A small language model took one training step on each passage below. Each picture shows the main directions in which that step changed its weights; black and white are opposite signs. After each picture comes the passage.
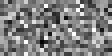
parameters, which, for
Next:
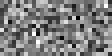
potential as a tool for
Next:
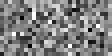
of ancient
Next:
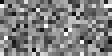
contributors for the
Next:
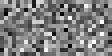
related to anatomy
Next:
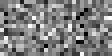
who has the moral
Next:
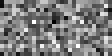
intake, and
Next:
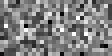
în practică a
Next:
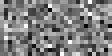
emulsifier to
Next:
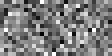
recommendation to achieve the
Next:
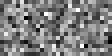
of those technologies in order
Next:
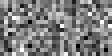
culminated in
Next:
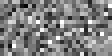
antifungals are
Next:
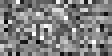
a priori constraints.
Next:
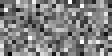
bo'yicha falsafa
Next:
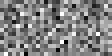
It has been used to
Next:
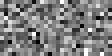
важливо в
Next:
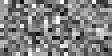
explicit breaking of the
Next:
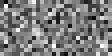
Prof. dr.
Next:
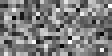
opioids and
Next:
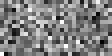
hosil qilishda
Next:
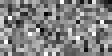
the expectation of
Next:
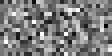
for all participants.
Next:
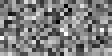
applicable. No personal
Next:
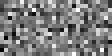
purposes of the
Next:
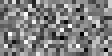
dependent on the action of
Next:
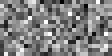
este precepto.
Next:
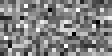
radius $R$. Then
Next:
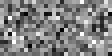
the results still in
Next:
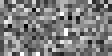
N \left|
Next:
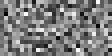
to the satisfiability
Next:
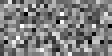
selected with the aim of
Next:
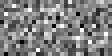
saqlash va
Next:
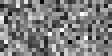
standard. Therefore the rate
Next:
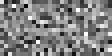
hisoblanadi. Shu
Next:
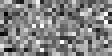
survey and indicated their
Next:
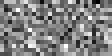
far away from the
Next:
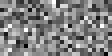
: Ultrasonic
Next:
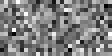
tasviri avval
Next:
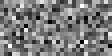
of drive frequency
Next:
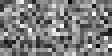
3. Experimental
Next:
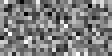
conclusions are given.
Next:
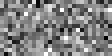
için din
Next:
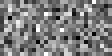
the implementation of vertical
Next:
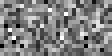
datos; base de
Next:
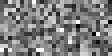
difficult to be fully
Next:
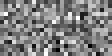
assim, toda
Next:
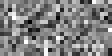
accumulate a
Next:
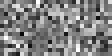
For a single-band
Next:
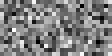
inputs for which
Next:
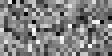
required for its implementation.
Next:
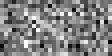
security protection, national
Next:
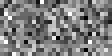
for encouraging students
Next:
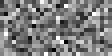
social systems; and changes
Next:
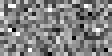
normalar turli
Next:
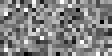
used to determine the
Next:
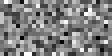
accuracy over all analyzed
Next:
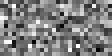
любых целей
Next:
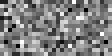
atomic hydrogen mass).
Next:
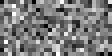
LPA in
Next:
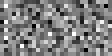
broader medical imaging
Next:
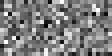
LHC processes:
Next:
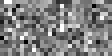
countless rural
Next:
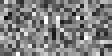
beam crossing the
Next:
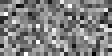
modified TAPPI
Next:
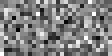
It seems that if
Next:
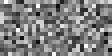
accuracy received mixed
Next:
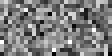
will denote by the same
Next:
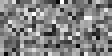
_w (kg
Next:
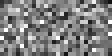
$u$ or
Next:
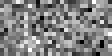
section presents the results of
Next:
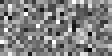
the point. The variation
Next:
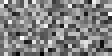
– Documentation**
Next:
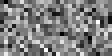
variable vector in the cell
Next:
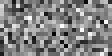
of territorial
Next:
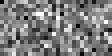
ter práticas que
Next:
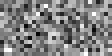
an exponent modified from
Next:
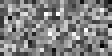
the appearance of a
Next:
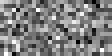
s: the model curve
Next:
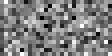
Lana Ciboci
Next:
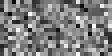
split rather evenly between
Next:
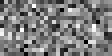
vanishes if
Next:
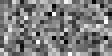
3), albeit with
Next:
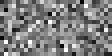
и сатирический
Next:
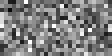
dimensionality of the
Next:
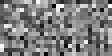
la cuna,
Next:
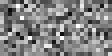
Hamiltonian system with a
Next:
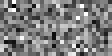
qiladi. Bu ham
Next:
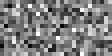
as illustrated in Figure
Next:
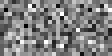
the unexplored
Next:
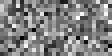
of the data onto
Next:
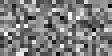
а также работе
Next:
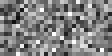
The renormalization of
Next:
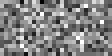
documentation and context in
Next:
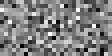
Academy\\ %
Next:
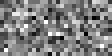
relacionada con la
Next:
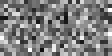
School Education of the
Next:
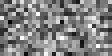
production be achieved when
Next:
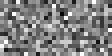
their substantive role in
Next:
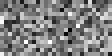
Creality foram
